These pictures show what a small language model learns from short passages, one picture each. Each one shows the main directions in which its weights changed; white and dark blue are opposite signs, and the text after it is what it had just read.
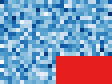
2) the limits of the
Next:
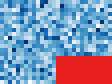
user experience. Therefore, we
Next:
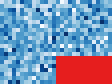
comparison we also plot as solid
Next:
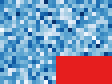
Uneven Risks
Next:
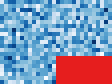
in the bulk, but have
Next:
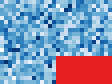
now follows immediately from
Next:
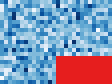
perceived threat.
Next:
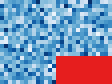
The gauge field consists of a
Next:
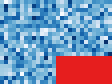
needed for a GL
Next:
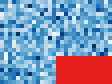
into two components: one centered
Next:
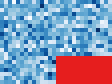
localized torsion. The
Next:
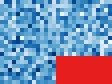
production, leading to a
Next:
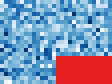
features of quantum probabilities. On
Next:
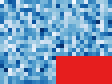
in the protocols.
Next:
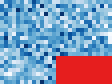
means that this vector could be
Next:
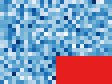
significant benefit. However,
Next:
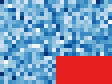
BRST cohomology
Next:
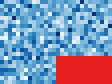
influence of the departure
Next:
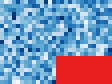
larger study including more than
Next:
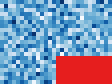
for sterile mixing with
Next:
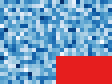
SL, our study in the
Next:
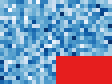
& {\sigma \over 2
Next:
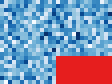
exclusive reaction $\gamma d
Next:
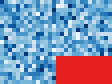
not as well separable from
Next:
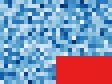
phenomenon can be found in
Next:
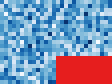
$\mu(\cdot)$ with
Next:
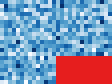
of consistency. We assume that
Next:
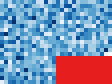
zero SMEFT error,
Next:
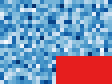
can approximate the plasmon
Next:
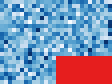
\caption{The total energy
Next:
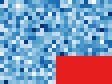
In BLOOM's
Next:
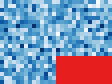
Schematic illustration of
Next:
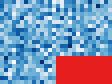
steeper than for
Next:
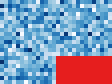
the soliton periodically
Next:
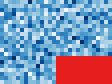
24 English comments
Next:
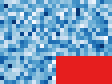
\section{Comparison of the
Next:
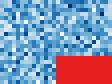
this extended emission is a
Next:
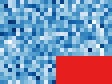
with a generic blocked states
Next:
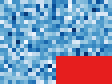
this identified band. As a
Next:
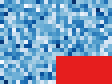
the Majorana fermions, we see
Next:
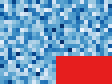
of the $UV$-plane
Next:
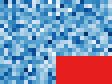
surface meridional velocity
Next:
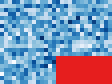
a perfect electrical conductor
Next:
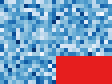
in such cases. From a
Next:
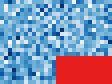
Also shown are contour plots
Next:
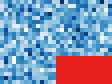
control law for the angular rates
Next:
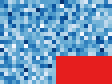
seems that the calculation of the
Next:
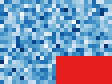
the approximation of Eq.
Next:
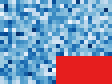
of a meson with two
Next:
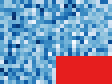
low redshift to avoid observational
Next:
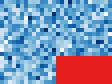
consider the energy cost of channel
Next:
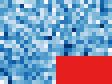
relative signs of the two
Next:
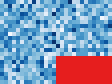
\Delta \epsilon)t
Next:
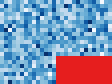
between node-parallel and
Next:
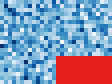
was handy to find
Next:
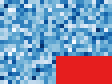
framework to other research datasets.
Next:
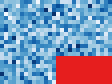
Since $R_L$
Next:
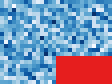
The blue to red color scale
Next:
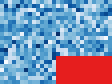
can cover heterogeneity of
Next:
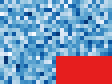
hand-off of the ML
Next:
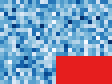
Major Research Instrumentation
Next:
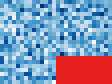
increase in energy threshold does not
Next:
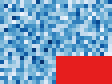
to \begin{equation}
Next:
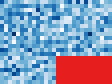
that effect is growing over
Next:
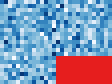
denotes the $i$th
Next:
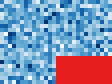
In other words we make the
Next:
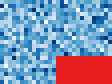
so-called polynomial algorithm of
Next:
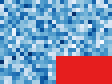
a number of metrics.
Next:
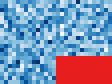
background can reintroduce the
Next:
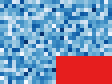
it should be even better!
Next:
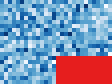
optimizing the X-ray
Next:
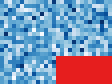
method has previously been applied in
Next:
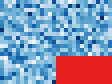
intra-species interaction
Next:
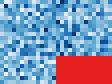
is included both to take into
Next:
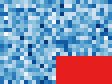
will consider the general case that
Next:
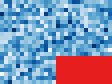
advancements in these two
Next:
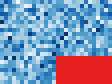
a single long-lived
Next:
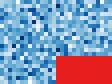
on a massively smaller subset
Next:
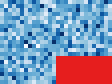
orientational order is lost
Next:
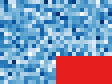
for flat positive potentials,
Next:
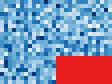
draw from a uniform distribution in
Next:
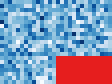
the potential. The range of
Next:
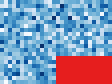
the super-extensive
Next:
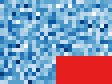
appear to be absent from
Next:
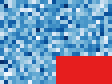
has the following form when expressed
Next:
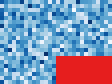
battery temperature constraint violation
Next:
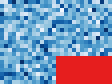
of our quaternion
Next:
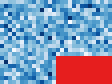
novae which look
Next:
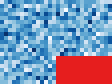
to the chains of equalities
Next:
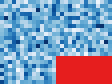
science. To this end,
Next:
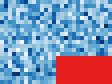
points correspond to the observational
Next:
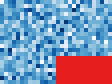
in the models for Obs
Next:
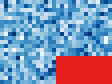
observed for the last case with
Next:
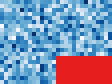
therefore, on computing the
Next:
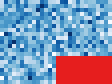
an anode shown by
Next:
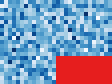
the European Spallation
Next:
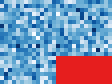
from the wireline
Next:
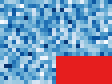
trap. A planned future
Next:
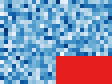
the other hand, for
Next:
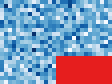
has explicitly been studied on a
